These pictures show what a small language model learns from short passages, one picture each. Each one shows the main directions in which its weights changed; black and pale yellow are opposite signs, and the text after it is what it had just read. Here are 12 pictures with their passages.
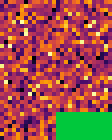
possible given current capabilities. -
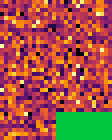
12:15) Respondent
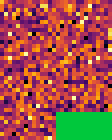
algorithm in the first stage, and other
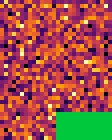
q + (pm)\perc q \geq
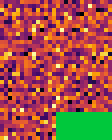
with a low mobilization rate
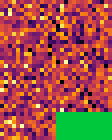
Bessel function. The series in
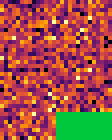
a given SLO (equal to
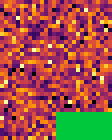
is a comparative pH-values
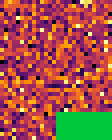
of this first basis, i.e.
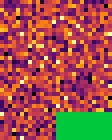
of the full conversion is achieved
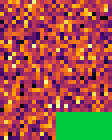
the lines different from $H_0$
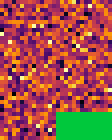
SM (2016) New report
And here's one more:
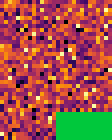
of almost contact metric
